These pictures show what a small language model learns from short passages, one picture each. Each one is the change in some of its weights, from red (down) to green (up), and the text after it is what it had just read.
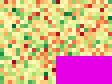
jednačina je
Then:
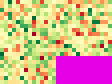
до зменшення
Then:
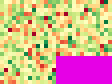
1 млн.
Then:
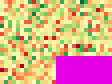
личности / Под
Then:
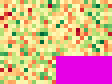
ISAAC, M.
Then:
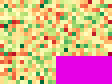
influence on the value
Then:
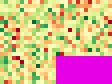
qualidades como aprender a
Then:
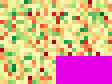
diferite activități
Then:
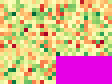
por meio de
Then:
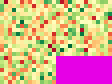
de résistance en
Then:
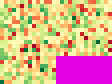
oqlov hukmi
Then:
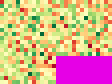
acabaran. De
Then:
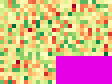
moment descris de mai
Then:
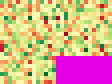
sus ciudadanos no
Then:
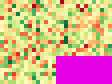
«История и
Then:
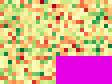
as bases para um
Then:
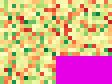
o STJ também
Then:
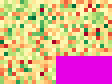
en cantidades si
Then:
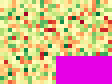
va nazorat ostida
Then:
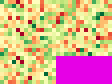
dalam masyarakat.
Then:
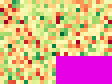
inclusão social, a
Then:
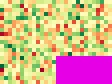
важную роль в
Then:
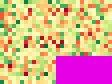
disposto no art.
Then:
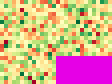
formation continue ou
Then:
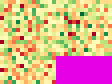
пособие /
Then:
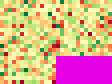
Consistent: Not
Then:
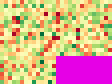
existence and application
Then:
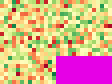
e empregos
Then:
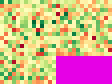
soliq aktivlari
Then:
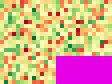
що зовнішня
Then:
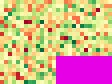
mumkin: Ushbu asar
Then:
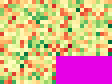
Além disso, o
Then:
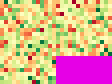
society, virtual
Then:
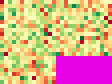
de reposição
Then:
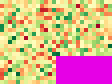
ombligo es más
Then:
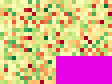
telurnya secara
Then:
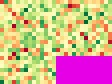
görüşün bir
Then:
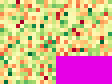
щоб індекс
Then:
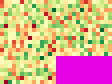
a execução dos
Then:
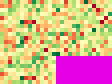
», *Revue
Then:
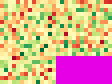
a ir donde todas
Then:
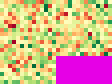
Bernard S.
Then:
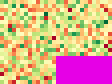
de abril de
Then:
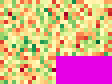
adat. Upaya
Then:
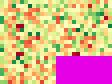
وتعز -
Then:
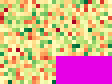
новых моделей
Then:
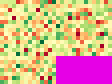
kontrolja v
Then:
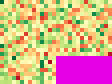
kg m⁻³
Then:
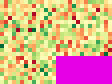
a Katharina
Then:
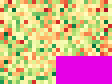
.79 entre la
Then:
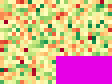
dalam pemasaran
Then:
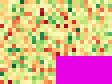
– осложнение
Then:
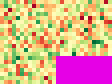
ponto/ logo
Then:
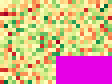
aylananing chegarasi
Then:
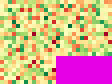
Tax Received
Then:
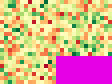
parecer final
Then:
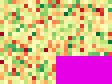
egallash darajasiga
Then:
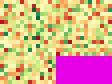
Editorial Board
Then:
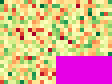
при створенні
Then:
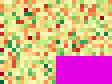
ma'lum vaqt
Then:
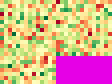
interesa. Si
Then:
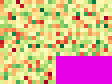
ishki dúnyam
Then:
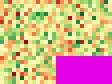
da região, em
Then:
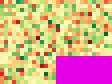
dado el crecimiento
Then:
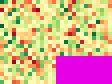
one time when we
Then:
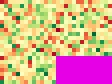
gratuitas, como é
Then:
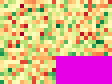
obcych za
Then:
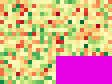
por Okigbo
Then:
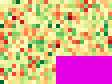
por inculcar os
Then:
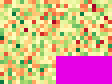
face a essa
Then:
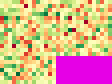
علیت از
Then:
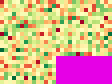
va uni shaxs tomonidan faol
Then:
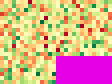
estava previsto
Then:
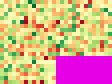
qilish imkonini bergani
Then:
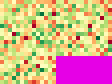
zevkin hem de
